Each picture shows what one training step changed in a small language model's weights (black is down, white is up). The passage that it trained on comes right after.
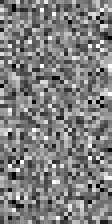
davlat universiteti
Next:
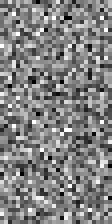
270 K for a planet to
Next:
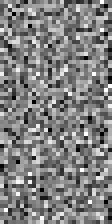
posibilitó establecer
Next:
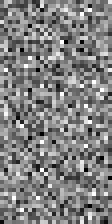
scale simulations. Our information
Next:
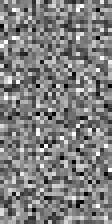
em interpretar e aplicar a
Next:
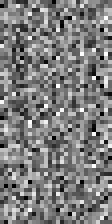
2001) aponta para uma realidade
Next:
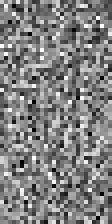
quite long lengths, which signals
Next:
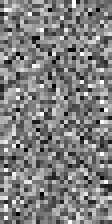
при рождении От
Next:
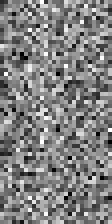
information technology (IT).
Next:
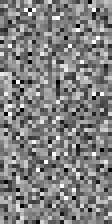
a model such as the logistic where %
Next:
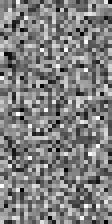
de ciencia ficción dura y
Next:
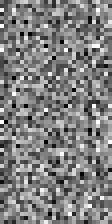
denken denn Sie? Wie
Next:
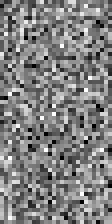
is 'text-open.` To
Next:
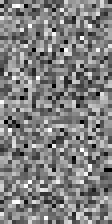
1 и 2 является
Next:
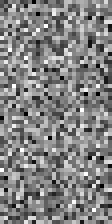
of edges in the graph
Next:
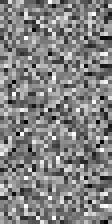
periodicity of the HDT
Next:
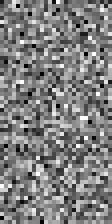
Pacheco Lemus,
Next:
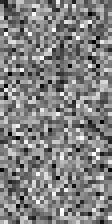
$\arrowvert K^{0}_L
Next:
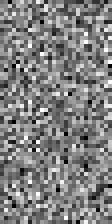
into (\ref{mastMM}),
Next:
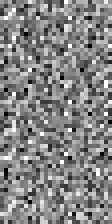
and 0.005, are shown in
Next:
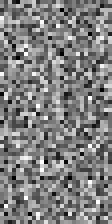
the results, it can be analyzed
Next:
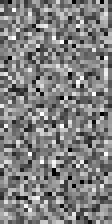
by carbon burning at the
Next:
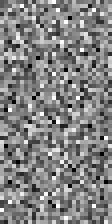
Review Letters*
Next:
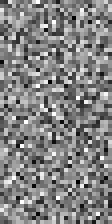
of National Economy and
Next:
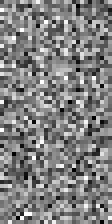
Marlon and Maggi,
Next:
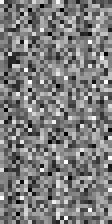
аз ҳама ба
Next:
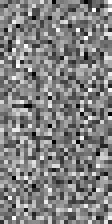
для формирования
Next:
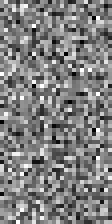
dinámico y significativo
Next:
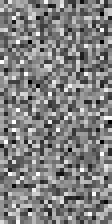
infinitesimal generator
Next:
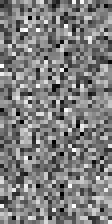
geen houvast te bieden
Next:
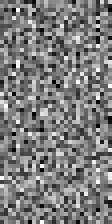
doxa kavramını
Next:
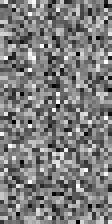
porównań, do
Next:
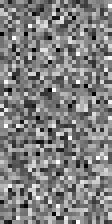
daher *Pairwise
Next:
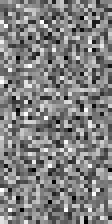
qo'yilgan eng
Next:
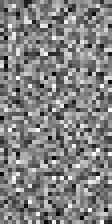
of the economy»,
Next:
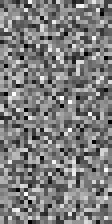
have discarded at least the first
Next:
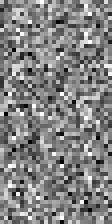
le "traitement" du
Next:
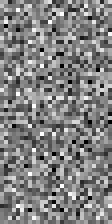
ifodasini ko'rsatib
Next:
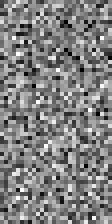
promising results in accurately
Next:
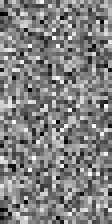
cell. This strip has an area
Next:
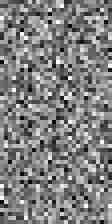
despegue de Puente
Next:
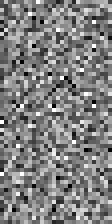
kabi; 3. Qishloq
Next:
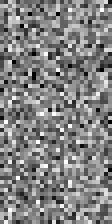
of that in linear region}. {\color
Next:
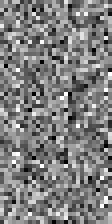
в его лице
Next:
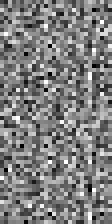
zamonaviy iqtisodiy
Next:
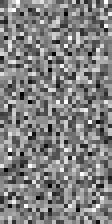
was increased in small increments until the
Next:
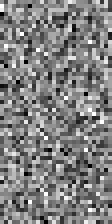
on variations that are adaptive,
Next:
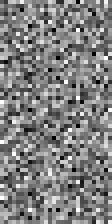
creating new collective
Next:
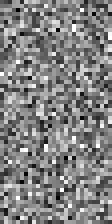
1, which is in line with what was
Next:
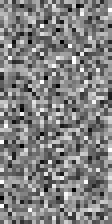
constituindo portanto o
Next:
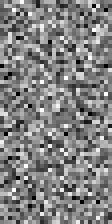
were reconstructed from CORE
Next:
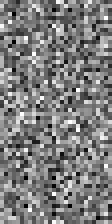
Distance, coinvolge
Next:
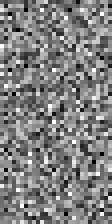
the case of $\delta\ll 1$,
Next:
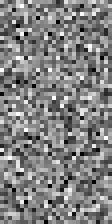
monument, education,
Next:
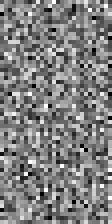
oshirish hamda moyni
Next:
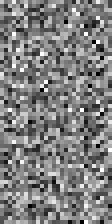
in the FW+BDML
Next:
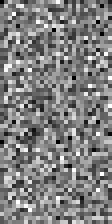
опыт кредитования
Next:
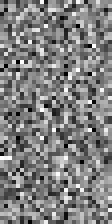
reach to substantially larger
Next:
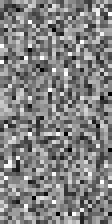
$\rho$, \footnote{
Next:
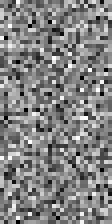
we introduce the eccentric
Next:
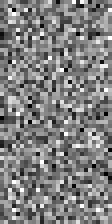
appears to have brightened
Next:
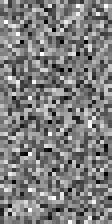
o'kinadi. Ya'ni
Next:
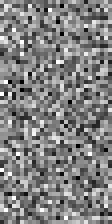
use panel regression to
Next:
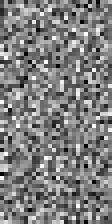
assigned to the UE.
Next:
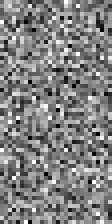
tirmashib chiqishlari
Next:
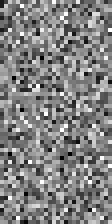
incidence angles on the
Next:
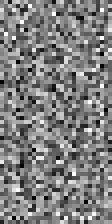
jonivor va har bir
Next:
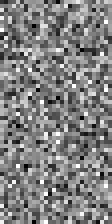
due to the host galaxy of the
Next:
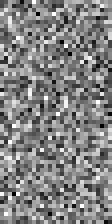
\mu_{s})$ denotes the
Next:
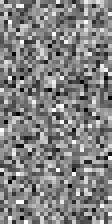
the quasi two-dimensional electron
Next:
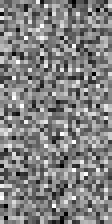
long as one remains in the
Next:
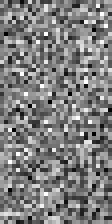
by dense plasma. The
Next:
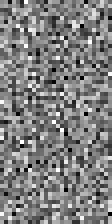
The following section discusses the
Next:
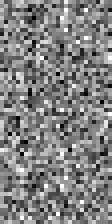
WEIGHT (KG)
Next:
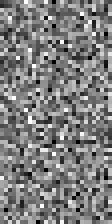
bir dille ve gereken
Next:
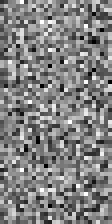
exponential distribution, with time,
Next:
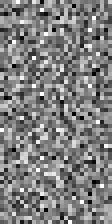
means that overtaking strategy
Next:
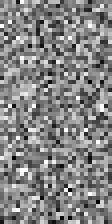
The Higgs modes, for which
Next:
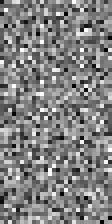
sebagai sumber informasi.
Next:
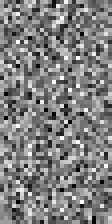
баъзи бир
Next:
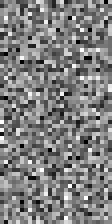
2007), il s'agit de la
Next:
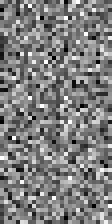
while deep inside the wire, where
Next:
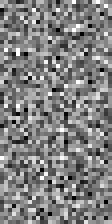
de trabajos o temas
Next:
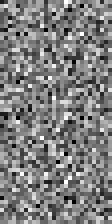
is partially compensated by
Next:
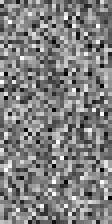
ones. As a first step we
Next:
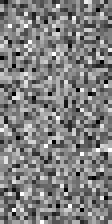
because it allows for determining
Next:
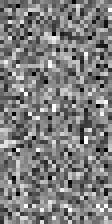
no grain boundary. That
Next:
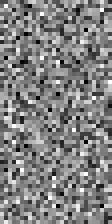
machines in terms of different energy
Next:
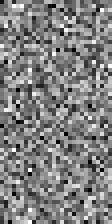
light curves \citep[see
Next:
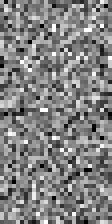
projector that maps acoustic
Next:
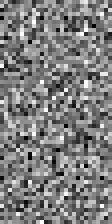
amigas se lo pedían,
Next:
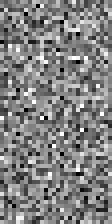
occurs more homogeneously
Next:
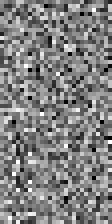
It is a legitimate
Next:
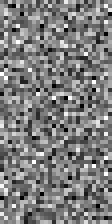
por ejemplo. Bastante
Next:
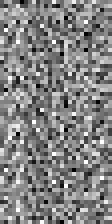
& \includegraphics[width=\columnwidth]{}
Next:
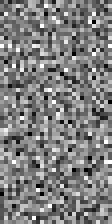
fall into this classification. The
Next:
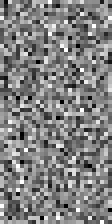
uniformly flowing TG
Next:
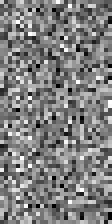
климата: негатив или
